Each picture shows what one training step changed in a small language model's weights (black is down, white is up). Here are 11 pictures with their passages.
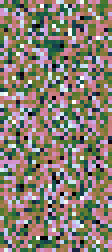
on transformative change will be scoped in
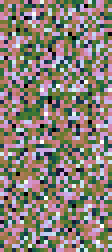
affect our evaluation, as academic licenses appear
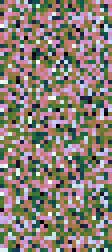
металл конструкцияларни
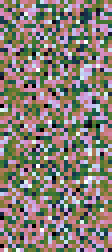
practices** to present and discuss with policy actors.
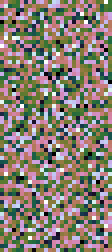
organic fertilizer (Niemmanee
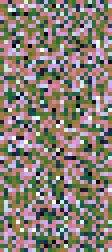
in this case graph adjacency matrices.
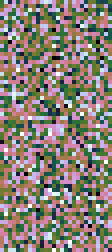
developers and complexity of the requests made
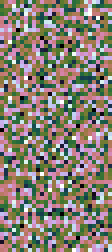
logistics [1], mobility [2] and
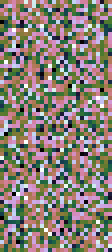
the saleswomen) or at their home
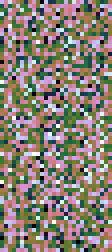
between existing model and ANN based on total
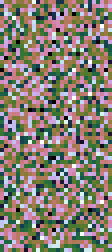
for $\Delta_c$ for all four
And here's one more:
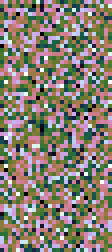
Important Concept in Children with
